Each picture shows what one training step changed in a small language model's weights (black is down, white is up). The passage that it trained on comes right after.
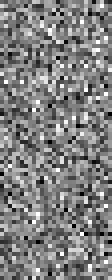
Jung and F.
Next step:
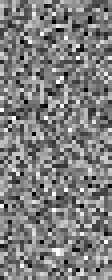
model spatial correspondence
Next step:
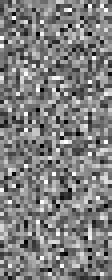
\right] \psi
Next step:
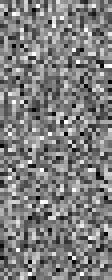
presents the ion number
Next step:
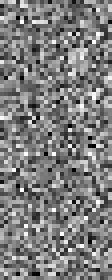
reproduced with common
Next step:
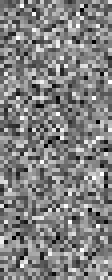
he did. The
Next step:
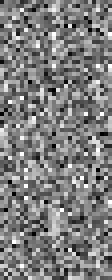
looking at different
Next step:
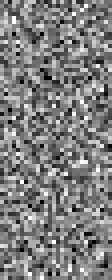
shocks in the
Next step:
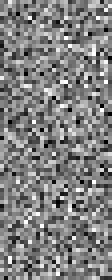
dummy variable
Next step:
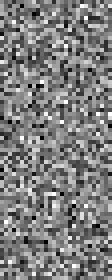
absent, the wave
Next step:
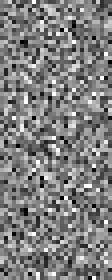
signaling and also the
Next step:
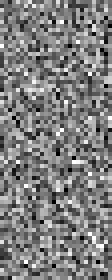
can be easily
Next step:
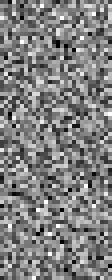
the definition of
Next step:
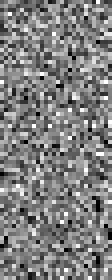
at one-loop,
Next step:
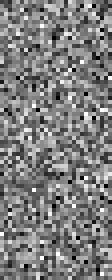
dense systems, with
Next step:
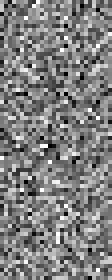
eliminated by
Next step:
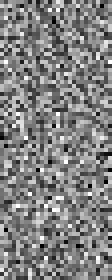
order. In total, each
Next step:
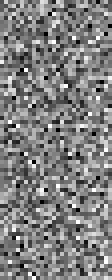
4 K. The red
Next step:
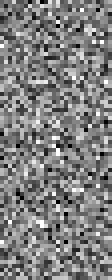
could have written
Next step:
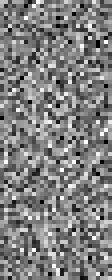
selects Times
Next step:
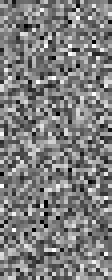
only the high-z
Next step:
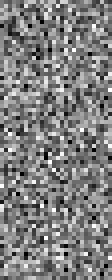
the DM particle within
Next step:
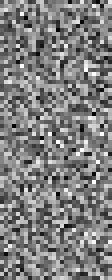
in the conventional
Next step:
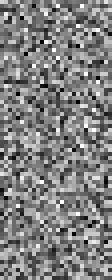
in mind that it is
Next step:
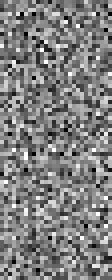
modeling, we identify
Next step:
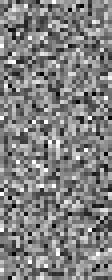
probably means that
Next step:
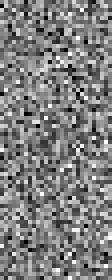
rest frame we have from
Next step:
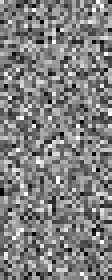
datasets. The
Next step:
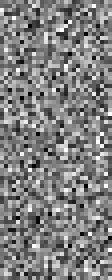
size of temporal
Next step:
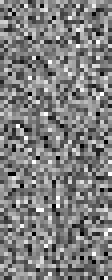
through cells with more
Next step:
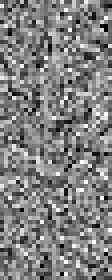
Double Field
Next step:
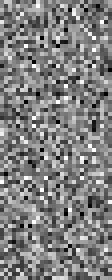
of the ME and
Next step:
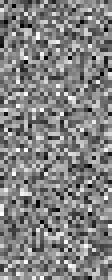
the right-hand
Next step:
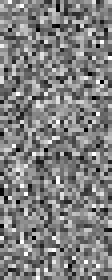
ways. However, the
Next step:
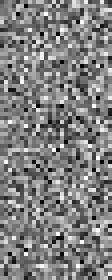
a CNOT
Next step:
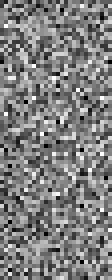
that the spreading
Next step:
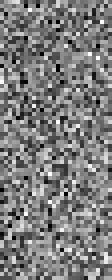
appropriate here.
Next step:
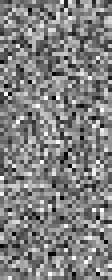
multiplets, there
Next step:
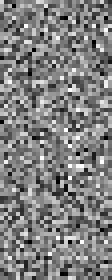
scale, $\Delta$, which
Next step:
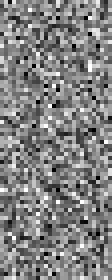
\textit{i} is
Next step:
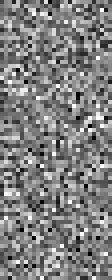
bars). The
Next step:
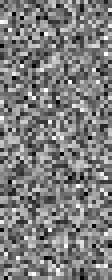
tracking results for a
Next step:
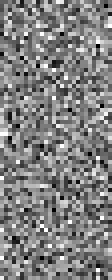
phase states, analogous
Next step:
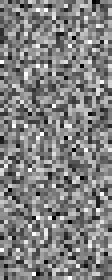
phantom, resulting
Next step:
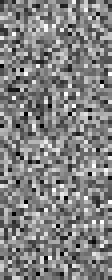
and the Dyson gas
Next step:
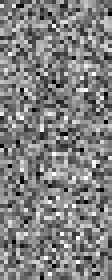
difference in speed
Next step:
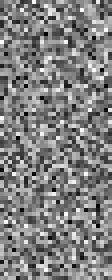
signal at the Ni
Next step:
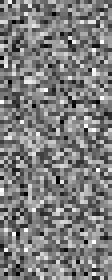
in binary systems.
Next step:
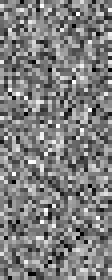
Nice, France
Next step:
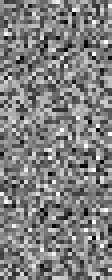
high magnetic field we
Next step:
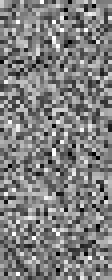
that and adapt to
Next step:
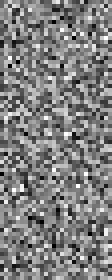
knowledge (or
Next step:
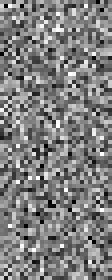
search space. The effect
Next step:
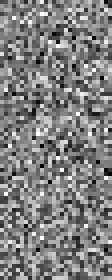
From these two equations and
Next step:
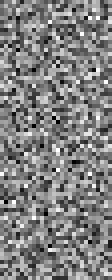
is to show that the
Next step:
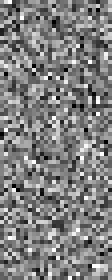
whether or not a
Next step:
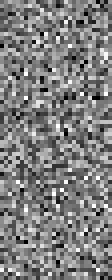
be able to satisfy
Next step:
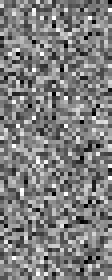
the Racah
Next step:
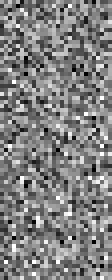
uncertainty at
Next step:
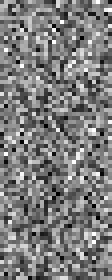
in our lightcone
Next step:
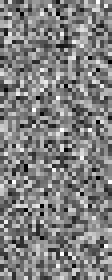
and the U.S.
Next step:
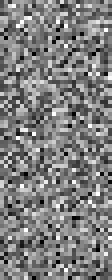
is based on the minimization
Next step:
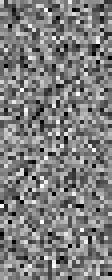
disks of spiral
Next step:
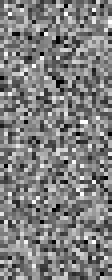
errors in the estimated
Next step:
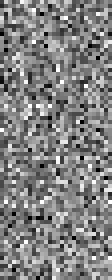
fringe data.
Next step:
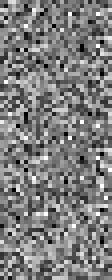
that despite both the
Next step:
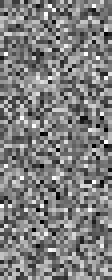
with the gradient
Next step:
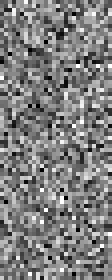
Granato et
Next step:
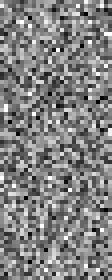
field capable of dynamo
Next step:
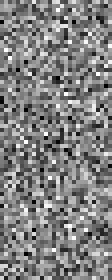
variable mass particle under the
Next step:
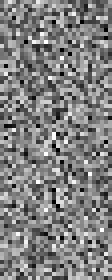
us to derive the
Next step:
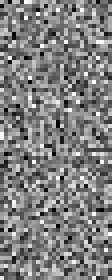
cost constraints.
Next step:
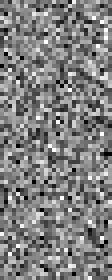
pressure and Ni
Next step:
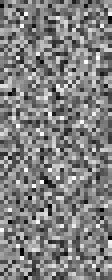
to influence the work
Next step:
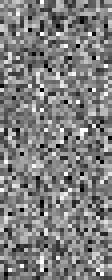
a set of integrated
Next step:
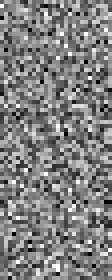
be explained. It
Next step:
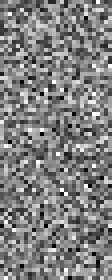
at the same time,
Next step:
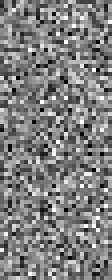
as the cognitive
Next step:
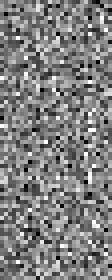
\end{equation} where
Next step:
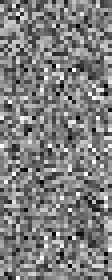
let their respective
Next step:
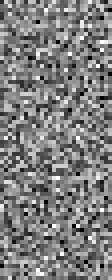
The volume number density
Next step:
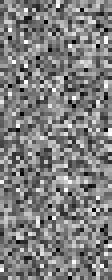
is governed by
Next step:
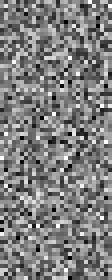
the biggest
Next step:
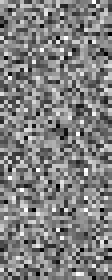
the system was heated at
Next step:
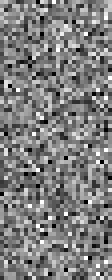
singly charged
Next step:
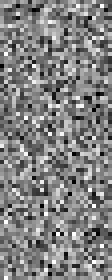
of the passive and
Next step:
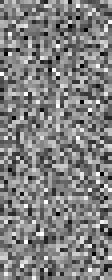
The front-end
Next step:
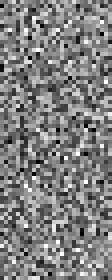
of verification in
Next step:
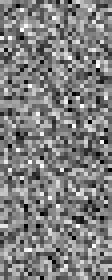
Plateau emission
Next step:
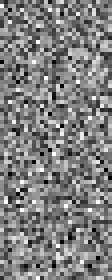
transmit powers,
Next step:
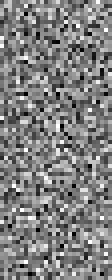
right) and a
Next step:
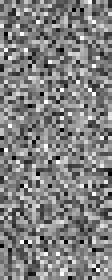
of spin-flip
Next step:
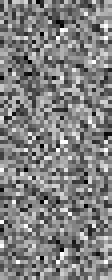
+ a ( \cos E
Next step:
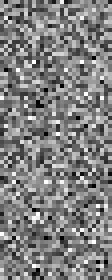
the vacuum
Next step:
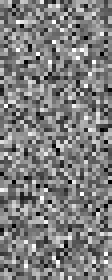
to be subtracted
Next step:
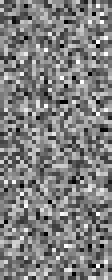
they are invariant under
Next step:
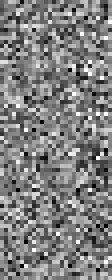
is important to note that
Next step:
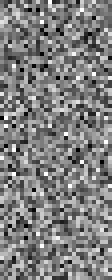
model (in this work we
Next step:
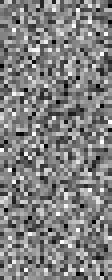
of the excess internal
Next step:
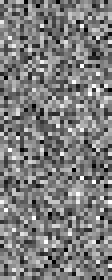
the Argonne
